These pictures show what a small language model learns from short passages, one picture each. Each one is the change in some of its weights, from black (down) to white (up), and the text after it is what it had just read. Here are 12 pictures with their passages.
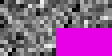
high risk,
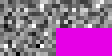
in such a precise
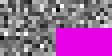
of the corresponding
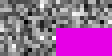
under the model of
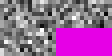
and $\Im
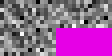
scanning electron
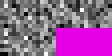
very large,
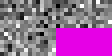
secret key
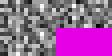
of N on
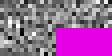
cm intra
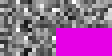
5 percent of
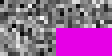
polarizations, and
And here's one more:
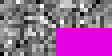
) , {\mathcal
